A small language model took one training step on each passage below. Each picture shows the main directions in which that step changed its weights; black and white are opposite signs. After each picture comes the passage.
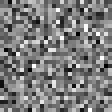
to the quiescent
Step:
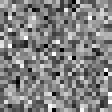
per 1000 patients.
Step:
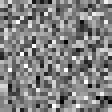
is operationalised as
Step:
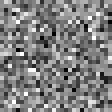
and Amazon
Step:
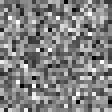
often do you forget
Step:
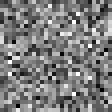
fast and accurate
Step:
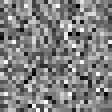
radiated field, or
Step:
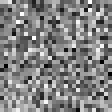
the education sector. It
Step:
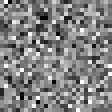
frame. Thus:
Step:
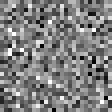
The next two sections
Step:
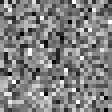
are: details of the
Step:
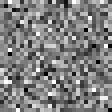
This study employs
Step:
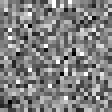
difficult, mainly due
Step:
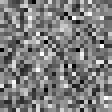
sensitivity and also reduced
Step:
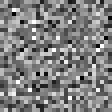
Jung WS,
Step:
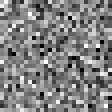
compute a number of
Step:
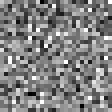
can improve the quality of
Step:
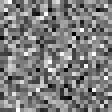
even if she or he
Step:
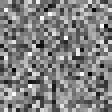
observe smudges
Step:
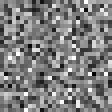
of personal interaction,
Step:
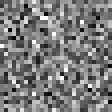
energy load increases.
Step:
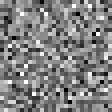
Dyes by
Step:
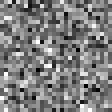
it was found out that
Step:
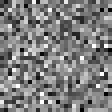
volume as well as a
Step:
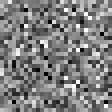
for mean periods.
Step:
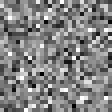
classifications across 4 main
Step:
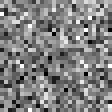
and academic background
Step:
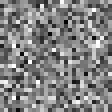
modal principle,
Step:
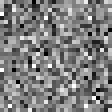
(WPS) is
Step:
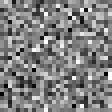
by a suitable
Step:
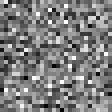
muted by default
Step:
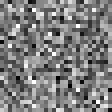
crucial implications
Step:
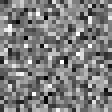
Then defining the
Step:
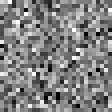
distribution is reported in
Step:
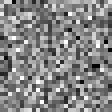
and combined with
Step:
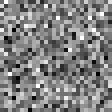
and resilience have
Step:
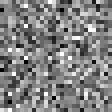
their routine physical
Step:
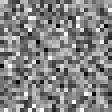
total reaction amount of
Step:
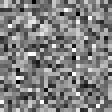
anatomical and
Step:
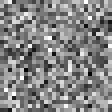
and stability. This
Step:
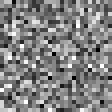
the nodes $V
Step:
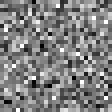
supplementation of
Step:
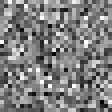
rate given that Eve
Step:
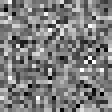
etching outside the
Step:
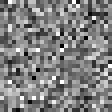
1 decile increase in
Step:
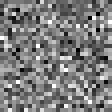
and UDS fields
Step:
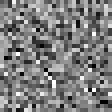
the $z$ direction
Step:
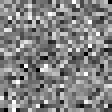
and deaths
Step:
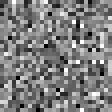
combined amplitude scan
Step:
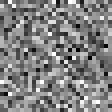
deals with these factors
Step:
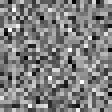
are empty,
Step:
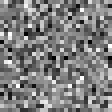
minimized in a linear
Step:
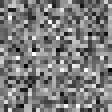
crucial benefit
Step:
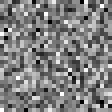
draft. -
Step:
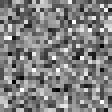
time thresholds
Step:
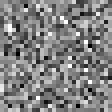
\varepsilon_2 +
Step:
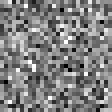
the extremely
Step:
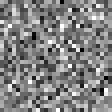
also supportive to
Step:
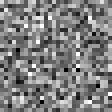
For sub-6
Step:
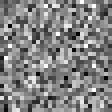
radial displacement
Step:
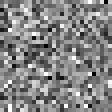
automation and digitalisation
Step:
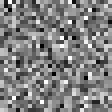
are three alternatives to
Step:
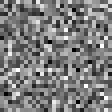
had more numbers of
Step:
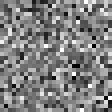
of systematic integration of
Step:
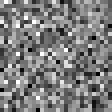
nodal lines
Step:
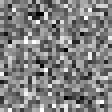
was facilitated by
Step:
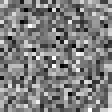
received state at the
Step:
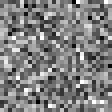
points VL92 All
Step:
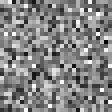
the organization. As
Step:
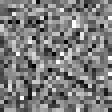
transmission} In the
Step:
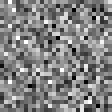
to dramatically
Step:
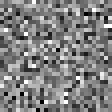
more depth than
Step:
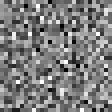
this case SC,
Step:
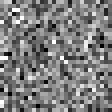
World Bank
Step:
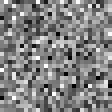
achievement (Y).
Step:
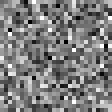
degradable materials based
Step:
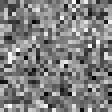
1 and Fig.
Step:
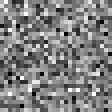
configurations, we
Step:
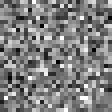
a) 2ml
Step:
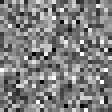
$\rho$ dependence of
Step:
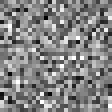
We have performed a
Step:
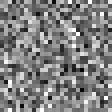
allowed us to characterize
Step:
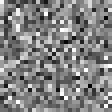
between value added structure
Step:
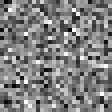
so if we set an
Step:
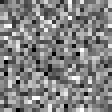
databases. Our
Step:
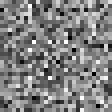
problems: arable land
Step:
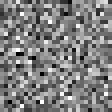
an IDS
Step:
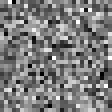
the only terms that could
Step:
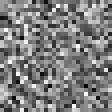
modulation coefficients
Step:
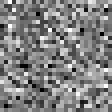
there are agents who
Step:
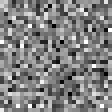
cores on each computational
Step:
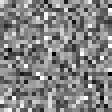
phase information. The
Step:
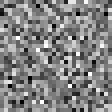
software launched in
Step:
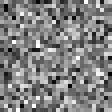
Jones matrices
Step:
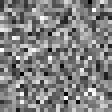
R) depicted
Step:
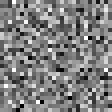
the mass $S$
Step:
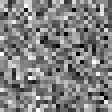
security threats in
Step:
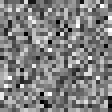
released during a
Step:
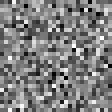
the lifetime should increase
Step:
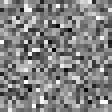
reversed flux,
